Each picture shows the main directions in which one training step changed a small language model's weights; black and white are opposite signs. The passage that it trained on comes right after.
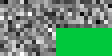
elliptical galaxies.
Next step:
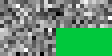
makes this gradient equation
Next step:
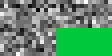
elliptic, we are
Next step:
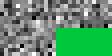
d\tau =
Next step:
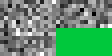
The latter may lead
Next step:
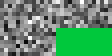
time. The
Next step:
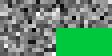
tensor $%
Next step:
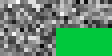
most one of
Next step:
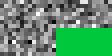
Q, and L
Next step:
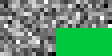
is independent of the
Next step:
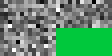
It follows that the
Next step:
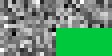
theoretical foundations of
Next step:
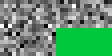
With the Hall A
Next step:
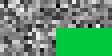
of these generators to
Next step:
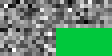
of the theorem follows
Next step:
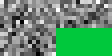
For example, a
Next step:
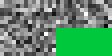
basis in the surface
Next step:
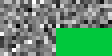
> 0$ there
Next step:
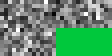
magnitude is large
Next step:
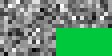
of $H$
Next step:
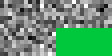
efficiency of three
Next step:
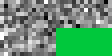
main interest was the
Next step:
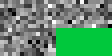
using a neural network
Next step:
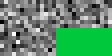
polynomials obtained in the
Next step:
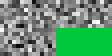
results are sampled
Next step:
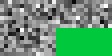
transmission zero of
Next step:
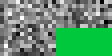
current literature reports
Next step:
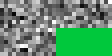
constructed from the pair
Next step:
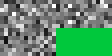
We revise
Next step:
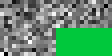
the boundary vertices,
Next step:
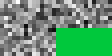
the group manifold of
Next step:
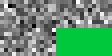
holds only for
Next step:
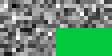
we might have expected
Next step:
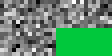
on representations of neural
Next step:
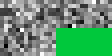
the dependence of
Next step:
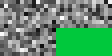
there is an increasing
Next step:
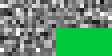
weighting them
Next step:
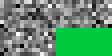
Phys.\ B
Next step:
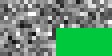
is symmetric under exchange
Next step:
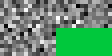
importance, but are
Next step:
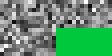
quadrature nodes
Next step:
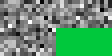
software part. The
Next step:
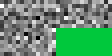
control frames,
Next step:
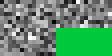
lists of
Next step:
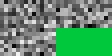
program. Thus,
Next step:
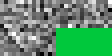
open subset of
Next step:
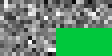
let $B$
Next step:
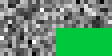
integral of the form
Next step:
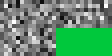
We denote the
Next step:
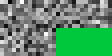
*u* and
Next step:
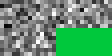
a changing in
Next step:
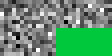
triangle, and as
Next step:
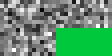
of critical points of
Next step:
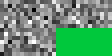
The training set for
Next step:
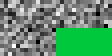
of his time and
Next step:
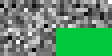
group and the
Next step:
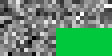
can distinguish
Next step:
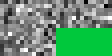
discussing ongoing
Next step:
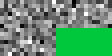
general blocking
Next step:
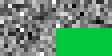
general flow of this
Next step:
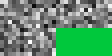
and is appended
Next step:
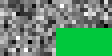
to the observation time
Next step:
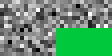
the form $\beta
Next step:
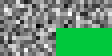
above physical picture,
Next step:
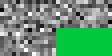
Lie algebra, with
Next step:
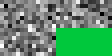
collider physics is
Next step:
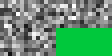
the steady increase
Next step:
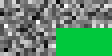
(in which the
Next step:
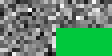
OT below
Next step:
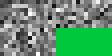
Let us return to
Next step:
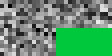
as the difference between
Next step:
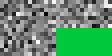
QCD data and
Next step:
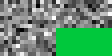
weight at least
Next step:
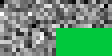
Again in
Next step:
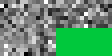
and assuming the bound
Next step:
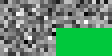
respectively. The results
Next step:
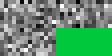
dwarf of
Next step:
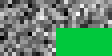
the Remark following
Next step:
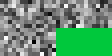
of particles:
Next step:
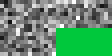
and has been
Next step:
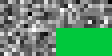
spatial and temporal
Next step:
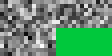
width to be
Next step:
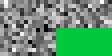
and bands –
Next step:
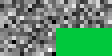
hours on
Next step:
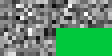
va de
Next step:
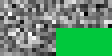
realizations of the
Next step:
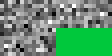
long as all its
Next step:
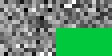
norm of $\cl
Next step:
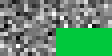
the edges. Note
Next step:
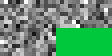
object within 15
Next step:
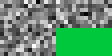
s]$ is contained
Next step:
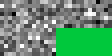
with the strength of
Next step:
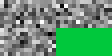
for example the eigenvalues
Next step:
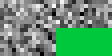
in the conversion
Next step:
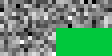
But it does not
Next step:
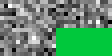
when the formal
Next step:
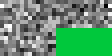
a suitable current
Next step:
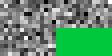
is Euclidean space or
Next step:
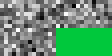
the principal part of
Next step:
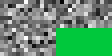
possible subalgebras of
